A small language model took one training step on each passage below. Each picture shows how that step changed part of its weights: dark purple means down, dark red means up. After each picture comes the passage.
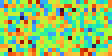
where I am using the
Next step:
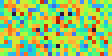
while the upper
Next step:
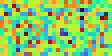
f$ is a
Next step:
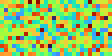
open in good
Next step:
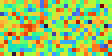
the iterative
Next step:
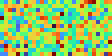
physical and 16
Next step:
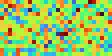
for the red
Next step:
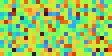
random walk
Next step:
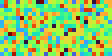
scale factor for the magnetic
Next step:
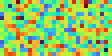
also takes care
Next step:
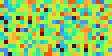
mean depends on
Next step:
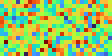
and molecules
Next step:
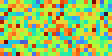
of the $\gor$
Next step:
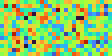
charge densities
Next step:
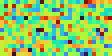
flux and a
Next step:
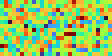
cutoff from
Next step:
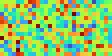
and, following our
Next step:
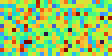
canonical potential is
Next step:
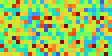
posterior parameters
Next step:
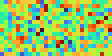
(Recall that
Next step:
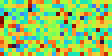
LRCI and
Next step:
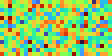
date may be
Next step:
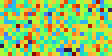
curve of a).
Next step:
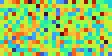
as the backbone
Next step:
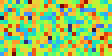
the algorithm) for
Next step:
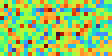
conclusion can be
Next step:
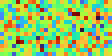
tubes considered
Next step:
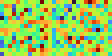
closest to its
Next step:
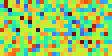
a factor of two
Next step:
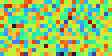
the following we will
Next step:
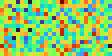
to deliver
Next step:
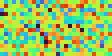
the HOD models
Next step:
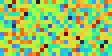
value. Both the
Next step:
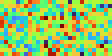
and we are working
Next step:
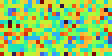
the reserve
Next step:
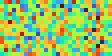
TeV regime to
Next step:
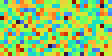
In both cases,
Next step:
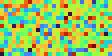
the case of a fixed
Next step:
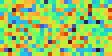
as it appears
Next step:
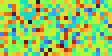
light curves of
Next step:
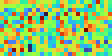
limit to the size of
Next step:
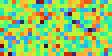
a conventional
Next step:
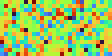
LDPC mode
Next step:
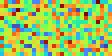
correct definition
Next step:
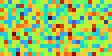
fun {$
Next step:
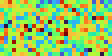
impact on the
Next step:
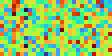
integral is taken
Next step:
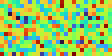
the easy
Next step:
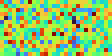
A solid solution of
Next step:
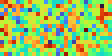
for relativistic
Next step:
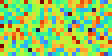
a single observer
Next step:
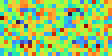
In order to do
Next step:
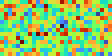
i) the noise
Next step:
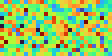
has two stages
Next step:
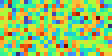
transverse response
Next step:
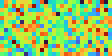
see a clear
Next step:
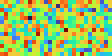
time) of the
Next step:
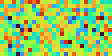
are autonomous
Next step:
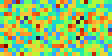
different counting
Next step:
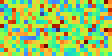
results, rather
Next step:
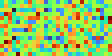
function of Hamiltonian's
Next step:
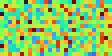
clear observational
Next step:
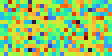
this will be around
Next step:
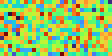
both stay less
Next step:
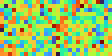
optical lattice
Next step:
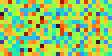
or to scalar
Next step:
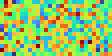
divergence of flux
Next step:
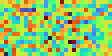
is independent of this
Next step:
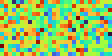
root of the number
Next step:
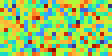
the decrease with
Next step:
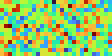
in the visualization
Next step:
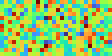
{\bf I} is
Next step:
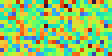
Both cases with
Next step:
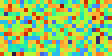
the fluctuating
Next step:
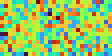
top of its potential energy
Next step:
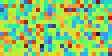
electronic density of states
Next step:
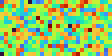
the cumulative
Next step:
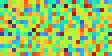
its effectiveness
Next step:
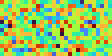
given by \[
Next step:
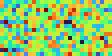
funds for the
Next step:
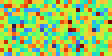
the local updates
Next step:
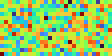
were performed in
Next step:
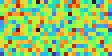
problem setting as a
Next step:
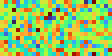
$\varepsilon$ =
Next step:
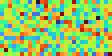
reduce memory
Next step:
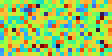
{The first process is
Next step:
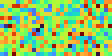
active electron. We
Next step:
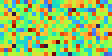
an activity maximum
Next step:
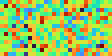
this sign correlation is
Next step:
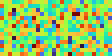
bubble and
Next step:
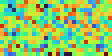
We tested the
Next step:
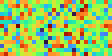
Earth. To
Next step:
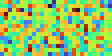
show the contributions to
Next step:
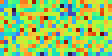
data sets.
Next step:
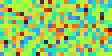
were manipulated
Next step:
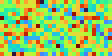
the velocities
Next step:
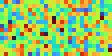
is more than 4 times
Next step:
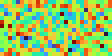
observed hadron along
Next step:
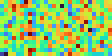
interactions. We will
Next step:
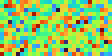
that the adaptive
